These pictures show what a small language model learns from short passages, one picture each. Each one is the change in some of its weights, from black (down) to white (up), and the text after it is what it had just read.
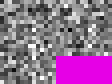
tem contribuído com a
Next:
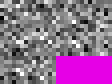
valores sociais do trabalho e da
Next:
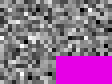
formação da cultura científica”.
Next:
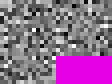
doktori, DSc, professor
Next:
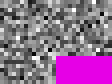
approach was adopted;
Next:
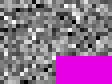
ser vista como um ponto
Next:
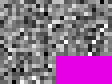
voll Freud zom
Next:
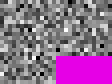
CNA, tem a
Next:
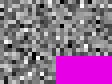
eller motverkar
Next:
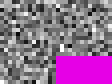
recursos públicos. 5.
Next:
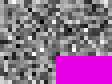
interpretation of faunal
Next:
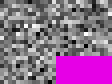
sebep olduğu
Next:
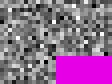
vida de um adolescente em
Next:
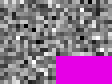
overtuigen en waar
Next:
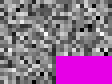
academic subjects
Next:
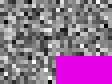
she'rlarida jamiyat
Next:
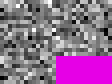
медицинских наук, доцент
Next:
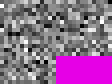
e do Caribe em
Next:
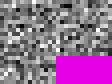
almejar um
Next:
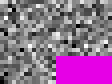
de opleiding
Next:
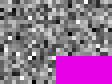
kasb etar ekan.
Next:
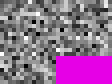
zis „șantier
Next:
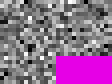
Ключові слова:
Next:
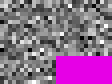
і пов'язана з
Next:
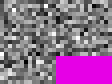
enfoque anticuado,
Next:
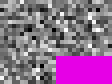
einige Beispiele aus dem
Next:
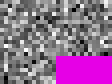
managerial sciences.
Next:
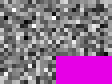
or null",
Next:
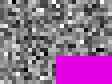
que aporta cada uno
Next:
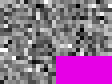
та ривоятини
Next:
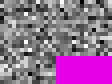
apresentados pela cepa
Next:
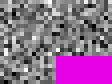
budget tashkilotlarida
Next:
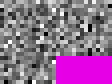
tur, Chromadorida
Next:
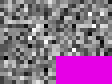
folgende Situation
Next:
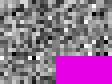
murojaat qilish,
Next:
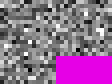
закономірності у
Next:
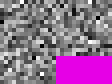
τους, με
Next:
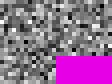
Allah swt
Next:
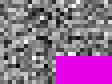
sectorului oltean al
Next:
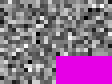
Consulte [as
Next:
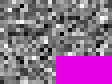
in Karakalpak
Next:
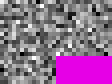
de la professionnalité
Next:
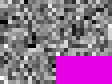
Михайлов Н.
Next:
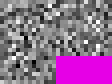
va yordam sifatida aytgan
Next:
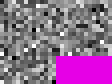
urbanas. Mas,
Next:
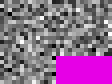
&= y \cdot
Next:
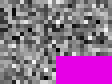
settled in other
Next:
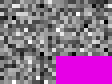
los cuales la humanidad
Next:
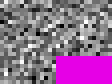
в сравнительном
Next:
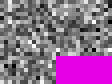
modeli esa 25 turdagi
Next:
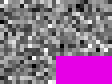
вказівок –
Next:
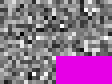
amélioration du bilan
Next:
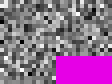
частных инновационных
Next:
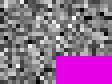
предложены пути
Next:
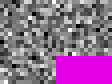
de la Santísima
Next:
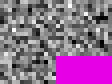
di Ferrara ed
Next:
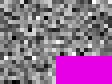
сфере образования.
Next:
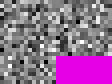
para balizar as
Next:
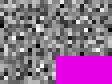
Lic. Juan
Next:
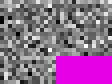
yondashuvlarni yanada birlashtirish
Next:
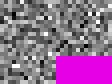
foizda summa
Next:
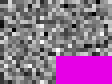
Dars jarayoniga mos
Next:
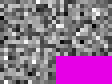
os estudos demonstram
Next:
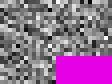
избор, дори
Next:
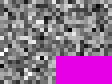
sem uma convivência e
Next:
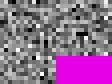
soil quality,
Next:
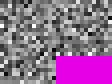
riesgo de caer
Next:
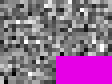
und Ausblick Der
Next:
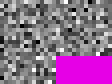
de fraturas.
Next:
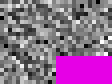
habitat on the
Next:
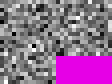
contrapuesta a la
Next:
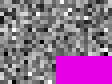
estudiantes arroja como
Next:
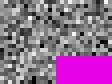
of polyketide
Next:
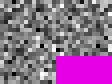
освіти. Також
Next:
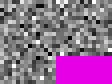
del siglo XX, en
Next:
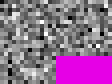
darkness, thou
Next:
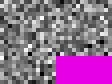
1) определить
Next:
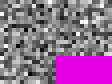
la personne enseignante
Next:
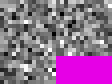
be the fate of modern
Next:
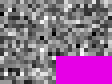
intervient également
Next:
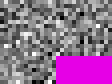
have been defined actuality
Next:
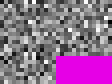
Vaira LA,
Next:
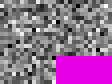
também [clikando
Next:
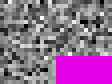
Inhalt auf einzelne
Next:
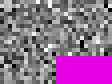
tillarni o'rganish
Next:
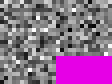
набути дещо
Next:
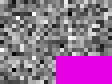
kecurangan dan juga
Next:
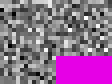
rivojlanishi faqat mustaqil faoliyat
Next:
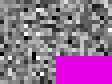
concepción moderna,
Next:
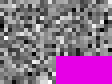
Linhares e Santos
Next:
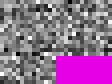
ham keng yoyila
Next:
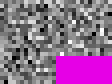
em que a Autoridade
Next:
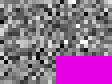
bilan aytganda,
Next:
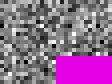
Een deel van de
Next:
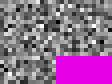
A vontade de
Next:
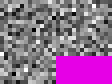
to successful learning using
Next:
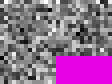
останніх і
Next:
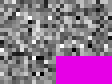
do ceco,
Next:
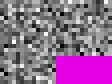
of investigations related to
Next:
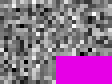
al concepto de identidad.
